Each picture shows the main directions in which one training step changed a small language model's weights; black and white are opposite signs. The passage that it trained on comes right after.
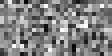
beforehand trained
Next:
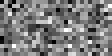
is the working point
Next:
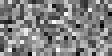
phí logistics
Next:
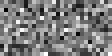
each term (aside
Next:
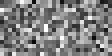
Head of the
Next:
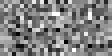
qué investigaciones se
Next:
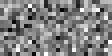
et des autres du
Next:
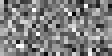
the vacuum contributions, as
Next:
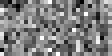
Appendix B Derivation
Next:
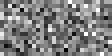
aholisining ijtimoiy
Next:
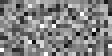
a legjobb
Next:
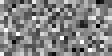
and the curvature term inside
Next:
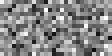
fret assignments and
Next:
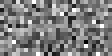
como lo hace la
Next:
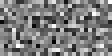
that couples local
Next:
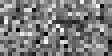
larger $M_{\rm
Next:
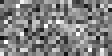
Abstract: This article
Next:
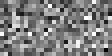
leksika ham
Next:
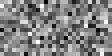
via ghost
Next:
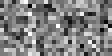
accountant, die
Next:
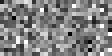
relevant momentum structures with corresponding
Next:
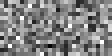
contexte, un
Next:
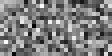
abrirem as
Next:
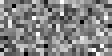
and the changes in the
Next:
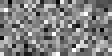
sombras nos
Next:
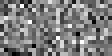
sujet” nazariyasi
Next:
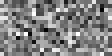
with respect of their difference
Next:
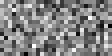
of graphene are all
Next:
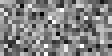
etching. Step
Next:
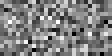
The microstructure with
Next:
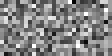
SP y la
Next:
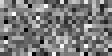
single-scale RG
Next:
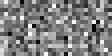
Da Costa,
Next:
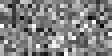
ushbu sohada investitsiya
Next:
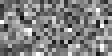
essere un possibile
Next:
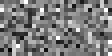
atoms close to a
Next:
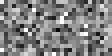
involves only three simple
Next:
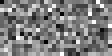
bit exponent and
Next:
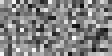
also say nothing
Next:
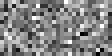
to get the uniformly
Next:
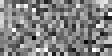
of 10\% in most
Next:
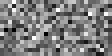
is supported by the
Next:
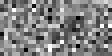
published the fit results
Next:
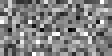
конференції на
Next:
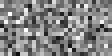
шахс қўлга
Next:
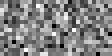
field confinement within
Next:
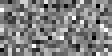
efficacy due to the
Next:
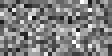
distortion function can be
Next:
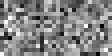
initially. How
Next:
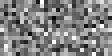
conectada con
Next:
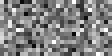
the majority of
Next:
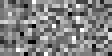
represent external affect measurements rather
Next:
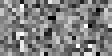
three regimes can be
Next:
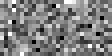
is matrix representation of the
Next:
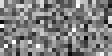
Apesar de ter
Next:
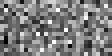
que não lhe
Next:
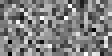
o instituto da
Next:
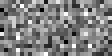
universidades y su
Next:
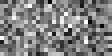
garchi dastlabki
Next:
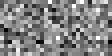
multiple instance pattern cannot be
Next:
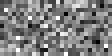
p}$ Going
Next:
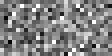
turns out that this
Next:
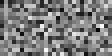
horários das
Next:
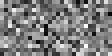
the broad-band light
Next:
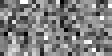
this definition. In
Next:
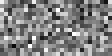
and ii) multiple
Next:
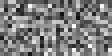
temel etkidir
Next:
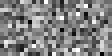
caquis durante o
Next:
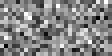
m a’lum
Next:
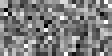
Hong Kong
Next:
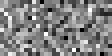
1 and (blue)
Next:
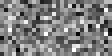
accreting material with a
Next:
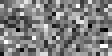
effective medium.
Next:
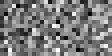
and meditation
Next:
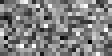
transition temperature and behavior of
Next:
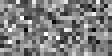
constitui o principal
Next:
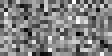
programas de desenho
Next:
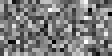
v opadu
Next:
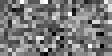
we have used the
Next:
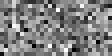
samaraliroq rivojlanishiga
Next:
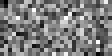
and don't know.
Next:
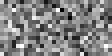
of the magnetic field are
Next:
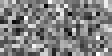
та индикатор
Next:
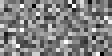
hace este profesor
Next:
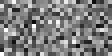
The average thermal expansion coefficient
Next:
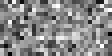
we probably would
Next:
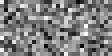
matrix. The three
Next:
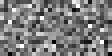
where the energy-momentum
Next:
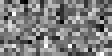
this work we study the
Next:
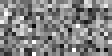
в отношении
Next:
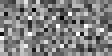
RESULTS AND
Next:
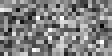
separation $\theta$ from
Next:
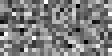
cannot generate arbitrarily
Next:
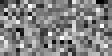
PNS have been
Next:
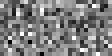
Insonparvar shaxs
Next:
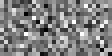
the cause marginal
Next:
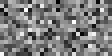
de studii de
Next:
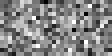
Fonte: Produção
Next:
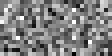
— образование в
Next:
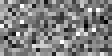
concepts and principles
